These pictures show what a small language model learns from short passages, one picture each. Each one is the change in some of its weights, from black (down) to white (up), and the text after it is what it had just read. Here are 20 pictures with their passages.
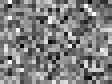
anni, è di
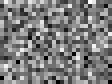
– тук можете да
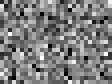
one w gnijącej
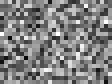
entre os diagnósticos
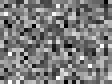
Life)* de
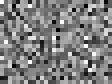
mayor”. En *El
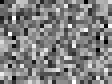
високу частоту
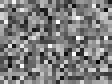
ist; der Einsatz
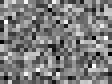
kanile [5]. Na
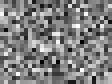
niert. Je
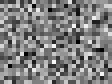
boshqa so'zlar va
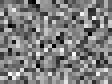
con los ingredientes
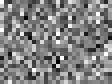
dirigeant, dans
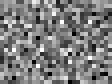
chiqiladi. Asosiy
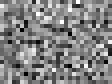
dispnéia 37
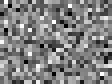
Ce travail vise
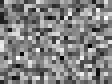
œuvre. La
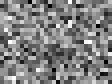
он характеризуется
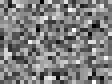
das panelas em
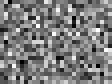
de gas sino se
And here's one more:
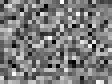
Disponible en:
